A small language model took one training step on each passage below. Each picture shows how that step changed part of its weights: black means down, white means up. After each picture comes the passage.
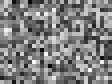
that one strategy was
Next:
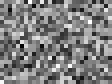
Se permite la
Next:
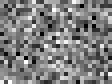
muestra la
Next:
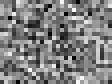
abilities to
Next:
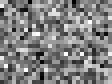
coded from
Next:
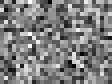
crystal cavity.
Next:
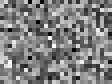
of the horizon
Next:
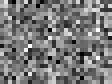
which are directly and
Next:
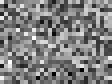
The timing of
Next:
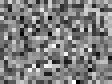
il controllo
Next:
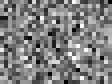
narrower than
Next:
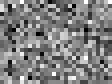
the privacy and
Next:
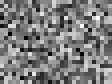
no presente
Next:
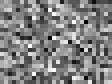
as education,
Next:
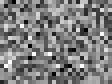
the test of
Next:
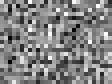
sauf pour un
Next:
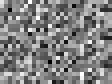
про причину
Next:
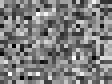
most to make
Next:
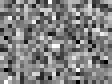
en çok
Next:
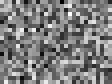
Ukrainian]. -
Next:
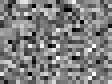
different dataset sizes
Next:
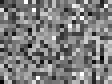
5 months
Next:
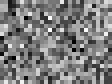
the society at
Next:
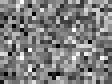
contribute to our understanding
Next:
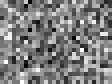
of a new
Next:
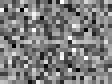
literature. Modes
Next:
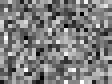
crop is determined
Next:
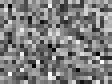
interest has been
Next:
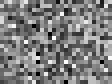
10 digits
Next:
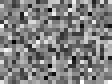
to savings and
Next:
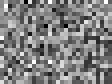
sens que le
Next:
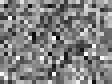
be slightly simplified
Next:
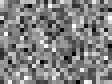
em curso e
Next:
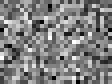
mirada integral
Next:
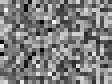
where this is
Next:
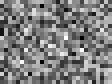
This research aims
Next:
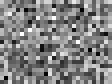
As we are
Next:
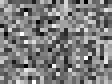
Lack of relevant
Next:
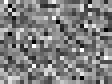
obtain concerning
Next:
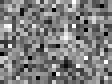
driver of
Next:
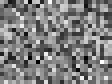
for the initial
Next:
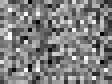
of a lattice
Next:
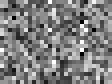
variables significant in
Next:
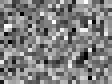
parameter; $\dot
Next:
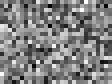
we mainly focus our
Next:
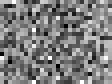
change in tensile
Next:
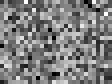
and widths of
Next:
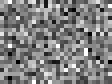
uchun keng
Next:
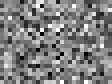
та методи:**
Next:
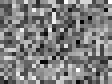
educativo del
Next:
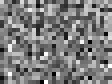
et al.,
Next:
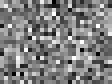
enhance relating
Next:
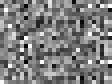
is a kind of
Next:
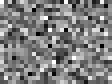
routines in
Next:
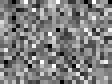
on voids in
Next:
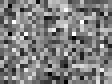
estimation approaches result in
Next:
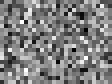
an establishment of
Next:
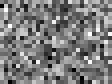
information is available for
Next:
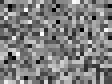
the fixture
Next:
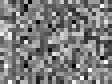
of our model is
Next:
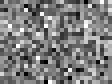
os riscos
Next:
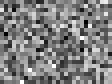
one percent error.
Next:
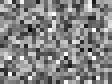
SMI as a
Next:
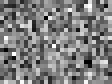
the NCCR
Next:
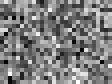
directly after its first
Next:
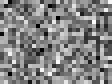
can be given as
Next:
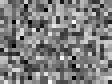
online and have been
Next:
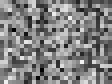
for universities,
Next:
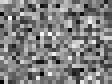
been published on
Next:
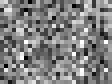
local parallel of
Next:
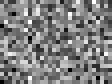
CSRm lattice
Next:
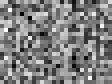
used to estimate the
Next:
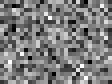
the age of
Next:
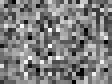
the local rest
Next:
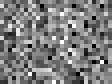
second, third and
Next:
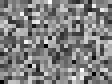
high fat
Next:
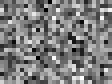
performance and interactions.
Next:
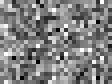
2, which includes
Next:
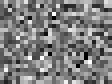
examined QQ
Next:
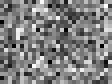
enhance herbal drug
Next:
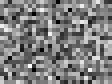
does not determine
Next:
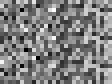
before the two
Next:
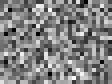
the laser
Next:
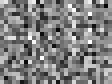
& Gray,
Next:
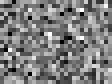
test respectively. The
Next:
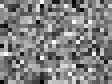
Culture and
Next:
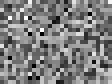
вигляді та
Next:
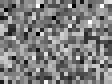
for the generically
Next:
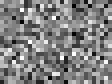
pupils to
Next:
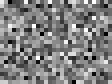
based in the
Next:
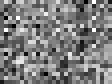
robustness against
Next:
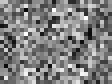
upper bound of individual
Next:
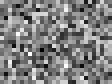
aim to test.
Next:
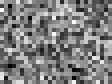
equipment had limited
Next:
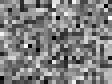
liso dos
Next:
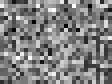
the robot using
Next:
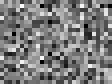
Introduction One of
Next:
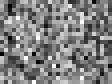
spin states in the
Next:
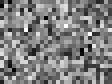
dimension non-linear
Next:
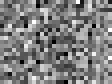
monitorimi i
